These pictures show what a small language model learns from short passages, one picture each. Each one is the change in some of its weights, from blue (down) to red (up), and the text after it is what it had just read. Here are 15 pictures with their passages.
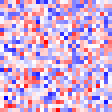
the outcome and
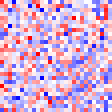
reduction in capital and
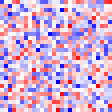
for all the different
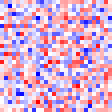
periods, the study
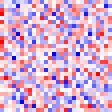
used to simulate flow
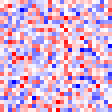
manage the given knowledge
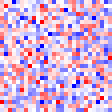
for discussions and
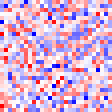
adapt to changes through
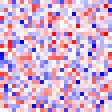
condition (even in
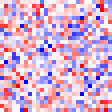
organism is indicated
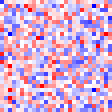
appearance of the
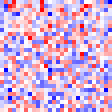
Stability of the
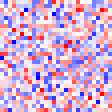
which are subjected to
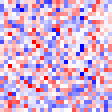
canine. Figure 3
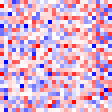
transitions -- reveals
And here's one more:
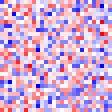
the RDA
